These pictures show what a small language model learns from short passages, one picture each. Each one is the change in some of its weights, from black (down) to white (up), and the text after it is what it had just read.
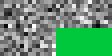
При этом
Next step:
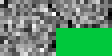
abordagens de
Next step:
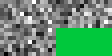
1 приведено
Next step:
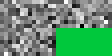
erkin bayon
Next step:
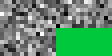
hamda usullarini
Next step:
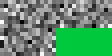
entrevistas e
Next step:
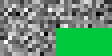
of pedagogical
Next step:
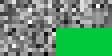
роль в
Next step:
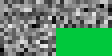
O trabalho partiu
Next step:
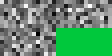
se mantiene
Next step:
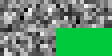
and other
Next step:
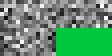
tarbiya va
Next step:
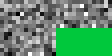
das discussões
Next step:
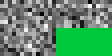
á echar
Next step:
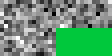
омили билан
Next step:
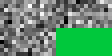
личности и
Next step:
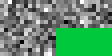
metodológicas A
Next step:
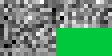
pesquisa bibliográfica
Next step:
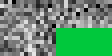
проблемою була
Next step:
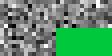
va video
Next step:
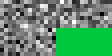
davon aus,
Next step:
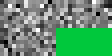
меры по
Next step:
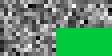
over de
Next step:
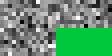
Elementen oder
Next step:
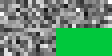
and Training
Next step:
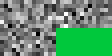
se propõe
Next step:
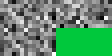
frutas como
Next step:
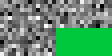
та її
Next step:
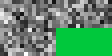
del docente, no
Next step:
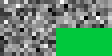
Ein Ziel
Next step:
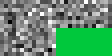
- можливості
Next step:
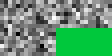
GDEM в
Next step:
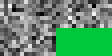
pero no se
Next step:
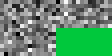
se puede
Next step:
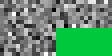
de perceber
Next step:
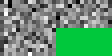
body as
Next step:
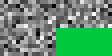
m³ glede
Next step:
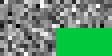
va ularning
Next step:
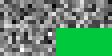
describes the
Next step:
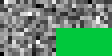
in haar
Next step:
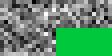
by nurses
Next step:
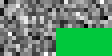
de água
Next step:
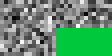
la finalidad
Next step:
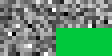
como afirma
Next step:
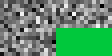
e-mail do
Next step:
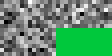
bilan bo‘lgan
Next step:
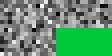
приводить к
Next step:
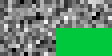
disse agli
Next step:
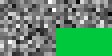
e contribuir com
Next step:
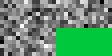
la política en
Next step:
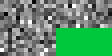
significado e
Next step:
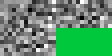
desarrollo de
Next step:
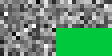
en el orden
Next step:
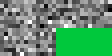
результатов. В
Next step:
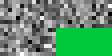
motivo, la
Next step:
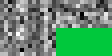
Liste des
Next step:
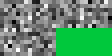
es, por
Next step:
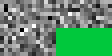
der Woche
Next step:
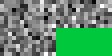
de partida a
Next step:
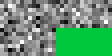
тя не
